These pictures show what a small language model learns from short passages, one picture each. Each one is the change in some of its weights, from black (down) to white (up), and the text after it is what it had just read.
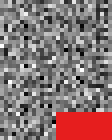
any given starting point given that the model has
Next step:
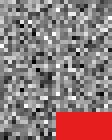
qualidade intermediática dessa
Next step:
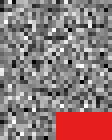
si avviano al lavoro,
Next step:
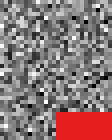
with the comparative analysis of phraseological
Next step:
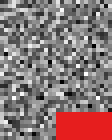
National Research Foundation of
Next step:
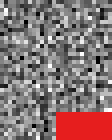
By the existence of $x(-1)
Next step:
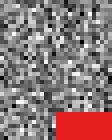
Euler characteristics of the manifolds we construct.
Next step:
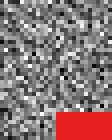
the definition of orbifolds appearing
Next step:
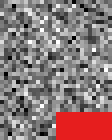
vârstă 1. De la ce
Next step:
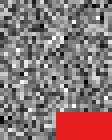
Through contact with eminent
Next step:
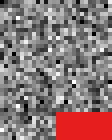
*poʻlat* leksemalari
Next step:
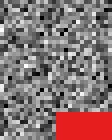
\bfR(\bfc)$ should then be
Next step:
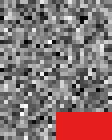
(Brasil). **Dados e
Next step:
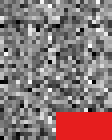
18. İşlemeli turistik
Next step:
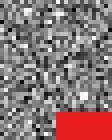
Johannes Conrad, la
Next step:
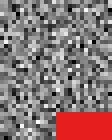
also propose its symmetric form in which the
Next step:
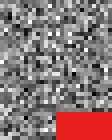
çevresel faktörler
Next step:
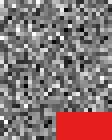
We first consider the case when $5\leq
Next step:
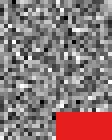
Государство и право.
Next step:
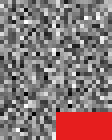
готовят с осени, её
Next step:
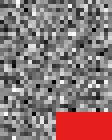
are non-singular matrices for
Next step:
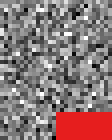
point into different cells. Taking these
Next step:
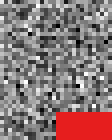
роль відіграють гени
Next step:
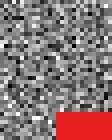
that there exist $a\in A$ and
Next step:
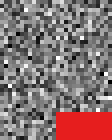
It follows from (\ref{coma}) and
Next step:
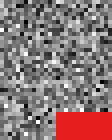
Then for every affine open subset $U$ of
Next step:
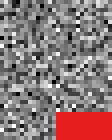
approximation and quasi-continuity. In the
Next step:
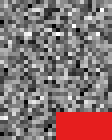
value of the residual, and those points which
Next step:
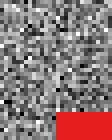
и правоохранительная
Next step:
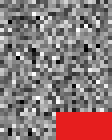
inductive constructions]. Kazan.
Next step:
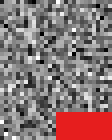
and $X[0]$ is the motive of
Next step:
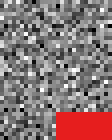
transition matrix for these bases. In
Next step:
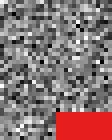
\given \beta)$ denote the uniform distribution on
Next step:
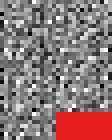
muhim ahamiyatga ega
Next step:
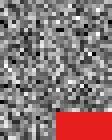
the proofs, we employ the concept
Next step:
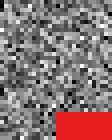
TEM. Todavia, a
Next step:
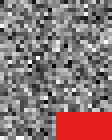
nivel de conocimientos de
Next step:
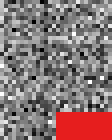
комплекси деп анықлама
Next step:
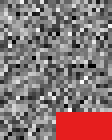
both sides are 0. If $\al$
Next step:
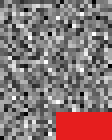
maǵlıwmatlar maksimal
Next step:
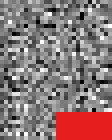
tanto, en el siglo I
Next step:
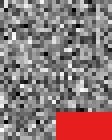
ES: dar el paseo/ el
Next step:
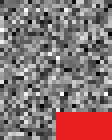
\end{multline*} and for
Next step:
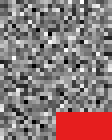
asupra drepturilor
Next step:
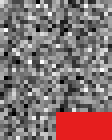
o‘zgarishlar davlat tilida
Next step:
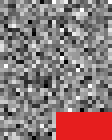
por objetivo principal transformar a
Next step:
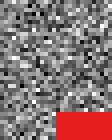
va u doimiy ravishda rus
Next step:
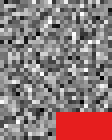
ajralib turadi. []
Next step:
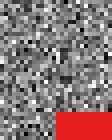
da produção arquitetônica
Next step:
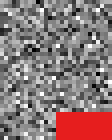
with eigenvectors respectively: $$ \vec
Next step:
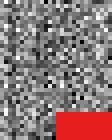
муҳим аҳамият касб
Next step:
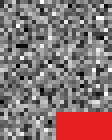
Deliarnoor, N. A., &
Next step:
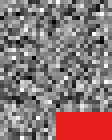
\cite {Sussmann78}. In
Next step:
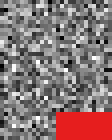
atletikada 2. Lat
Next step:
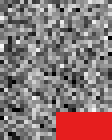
sonucu taşınarak yok
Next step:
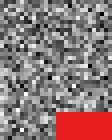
space derivative are recently discussed by
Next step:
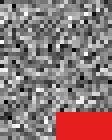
argument allowing to adapt our trace method to
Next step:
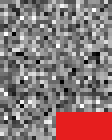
across all indices up to this block:
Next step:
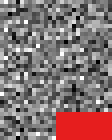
S\times S \\ \downarrow & &
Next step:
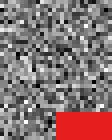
in Cicho\'n's diagram, and
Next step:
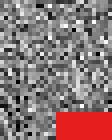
declare that they are relevant to the
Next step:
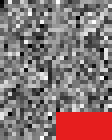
\geovec e_i} +
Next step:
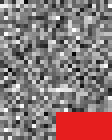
whose vertices has been colored as a ``unit
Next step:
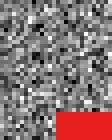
resurslarini shakllantirish va
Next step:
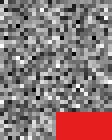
pas que d'une réponse technique
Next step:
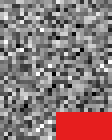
interested in knowing the distribution of at least
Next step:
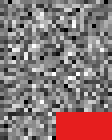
the top (global) level with respect to general
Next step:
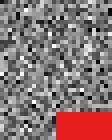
are homotopic on each $n$-cube
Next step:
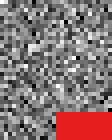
between components and enables the representation of complex curved
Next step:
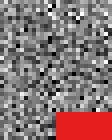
$a$ and $b$. Extend
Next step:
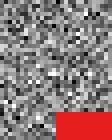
forte/fraco). - Recriar
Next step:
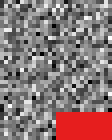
керак. Хулоса.
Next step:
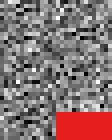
интерактивном методе обучения
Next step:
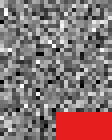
eventually for all $r$. Let
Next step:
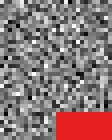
restriction of the Fubini--Study
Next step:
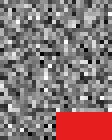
the {\it torsion submodule} of
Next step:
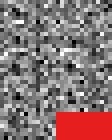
\ref{prop: covering lemma}. For
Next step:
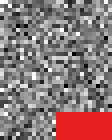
proposed CT-LMPC and
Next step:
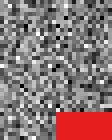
energy and $4\pi$ can linearly
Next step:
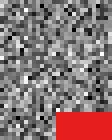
of rectangles and take $\Vh
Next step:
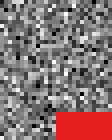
of $\delta$-{\em matrices}. We
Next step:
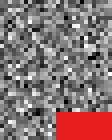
o'zlarining farazlarini
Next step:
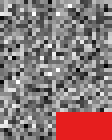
significant but also conceptually
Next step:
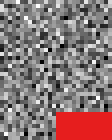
maximum value of $\sin(q\Delta
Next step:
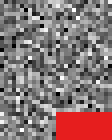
o'qituvchi shaxsining
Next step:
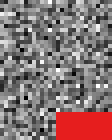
\thanks{Research supported
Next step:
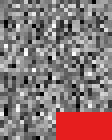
t/ga don hosildorligiga
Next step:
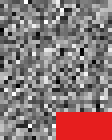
этом гликолиз. 2. У
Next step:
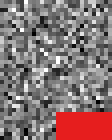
destinatarios de las LL) y
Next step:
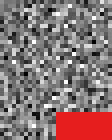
basic concepts are analyzed, and the
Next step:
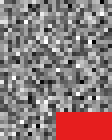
y 2018 (tal como muestra la
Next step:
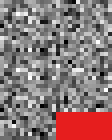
омилнинг ўрни ва
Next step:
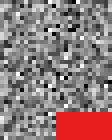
олишга уриниб,
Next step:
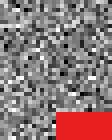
\\ Carrying capacity of the
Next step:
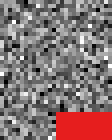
aus dieser skandinavischen
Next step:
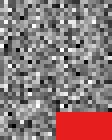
його хата заридала й
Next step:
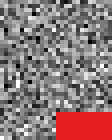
особенностей организма каждого
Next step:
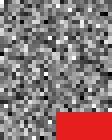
a presegmentation step, yields
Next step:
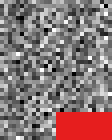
b. 7. Ibn Sino.
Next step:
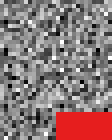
биз томондан Алишер
